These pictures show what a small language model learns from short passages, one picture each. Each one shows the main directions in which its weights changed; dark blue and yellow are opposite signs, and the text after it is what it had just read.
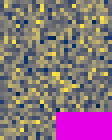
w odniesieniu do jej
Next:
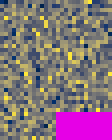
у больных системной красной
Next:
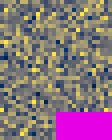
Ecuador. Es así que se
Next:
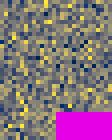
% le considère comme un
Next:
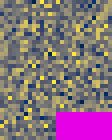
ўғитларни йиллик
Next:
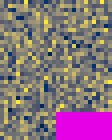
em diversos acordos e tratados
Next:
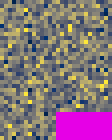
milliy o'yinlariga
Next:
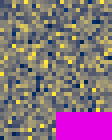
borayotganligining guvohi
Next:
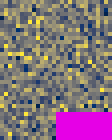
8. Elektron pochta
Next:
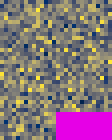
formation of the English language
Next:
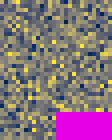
acusação, de rotulá-lo
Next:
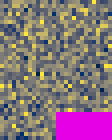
Bookmany print, 2022 3.
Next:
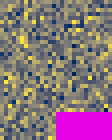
Специальный доклад
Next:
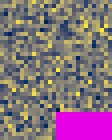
Higinio Fernández
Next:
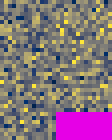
podem ser agrupados em três
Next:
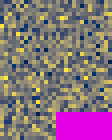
de este nivel, la metodología
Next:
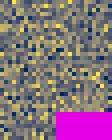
современной медицине,
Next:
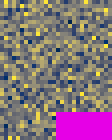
conduta omissiva para a
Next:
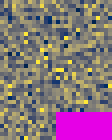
analisarmos que menos de
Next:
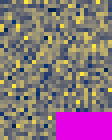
faoliyati bosqichlarini yanada
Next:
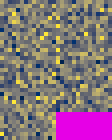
necesario, que puntualiza como
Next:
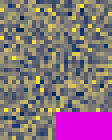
hrognin vigtuð
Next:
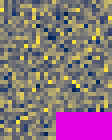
me perguntaram várias
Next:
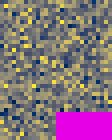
BANK staat voor
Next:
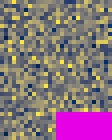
a cerințelor, la
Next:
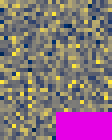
к прорезыванию швов,
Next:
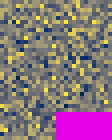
sido revisado por pares
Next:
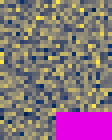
Produktionsbedingungen von
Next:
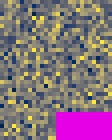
– Т.: Юридик
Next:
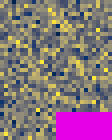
kamu yönetimi,
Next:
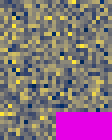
Alat peraga sendiri
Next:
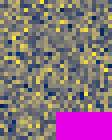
qizlar, o'rta va
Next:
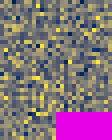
de vida de la sociedad,
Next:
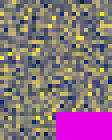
regulamentação específica do
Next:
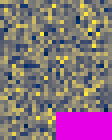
basement of the Cenozoic
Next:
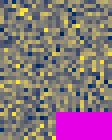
turlarga bo'linadi: 1.
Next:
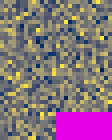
انجام شده
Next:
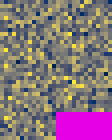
mai multe familii, care
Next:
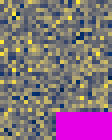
особенно тех, кто имеет
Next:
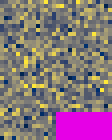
yaratadi va yosh bolalarga
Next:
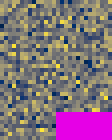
НАН України». На
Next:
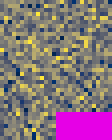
Participatory Learning
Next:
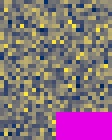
modes de transmission de valeurs
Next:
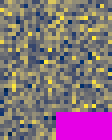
referenti CAI è ora
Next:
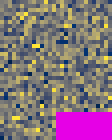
A principal característica dos
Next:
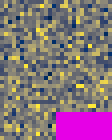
todas las muestras y sus
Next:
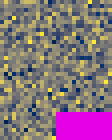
различаются не по существу
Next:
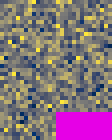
на выявление ситуационных
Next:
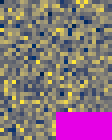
N.R. Ferrigni,
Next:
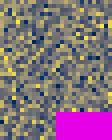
характера» от 2008
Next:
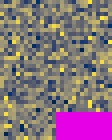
исследования являются
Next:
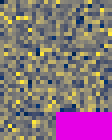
фойдаланса мақсадга
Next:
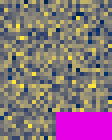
educational, natural and social sciences
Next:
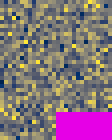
‘desde el estómago
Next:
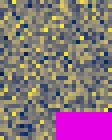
yang tidak boleh membaca
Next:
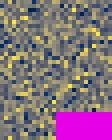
materiallar va xom ashyo
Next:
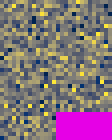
va ahamiyati. *Journal of
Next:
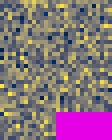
ortiq so'z va so'z
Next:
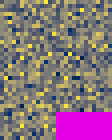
tanbur, dáp.
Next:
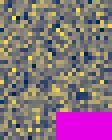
билади, унга амал
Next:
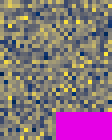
boissons alcoolisées dans la
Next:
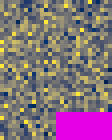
злочинністю» та
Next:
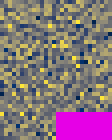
enjoying immunity during
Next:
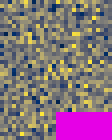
iqtisodchilari tomonidan
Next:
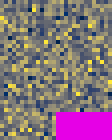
invitons à vous pencher
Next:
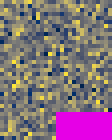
majburiy bo'lishi
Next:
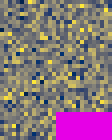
reposant sur des ontologies
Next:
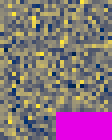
tentang pentingnya iklan yang
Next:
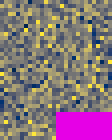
"Tijorat banklari
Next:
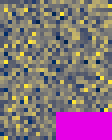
большинство из семейных
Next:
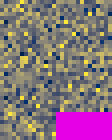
presenta una oportunidad única
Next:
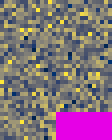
olvidado en la configuración de
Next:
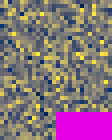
1–10 raqamlar yozilgan
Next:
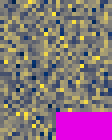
vaqtni samarasiz isrof
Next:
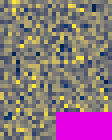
Principio de continuidad y
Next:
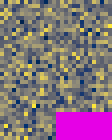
importante manter um estilo de vida
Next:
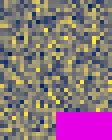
that infrastructure and tracking
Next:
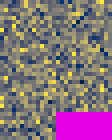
L., & Badiaka, O.
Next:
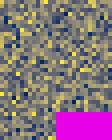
y satisfaga cada una de las
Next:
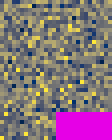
la investigación, las políticas, las
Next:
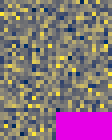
intrusivos. La segunda es
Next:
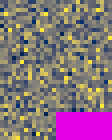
habitantes) e 1.078 da
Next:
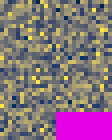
da produção agrícola
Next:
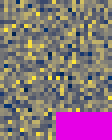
ST. La deuxième
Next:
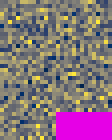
Филол. фан. б.
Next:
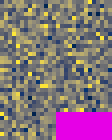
на процесі розв'язання
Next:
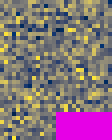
среде. Именно такая
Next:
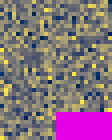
образцов из генофонда
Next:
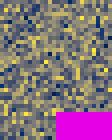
humanos é a análise das
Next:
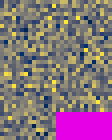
titolari della *laudatio
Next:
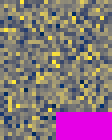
*Proc. Natl.
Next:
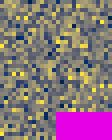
Essa proposta de valuation,
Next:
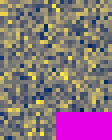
Nacional. Se a memória
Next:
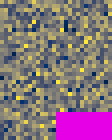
tarqalishini oldini olish uchun
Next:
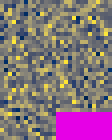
en una ciudad y Jeremy
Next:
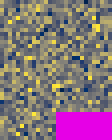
constante o lidar com a dor
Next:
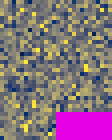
xususiyatlari - atrof
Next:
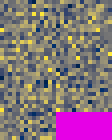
на формування експортної
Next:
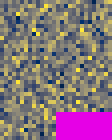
zukünftigen Systemen und
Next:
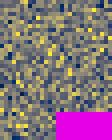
pembelajaran tidak
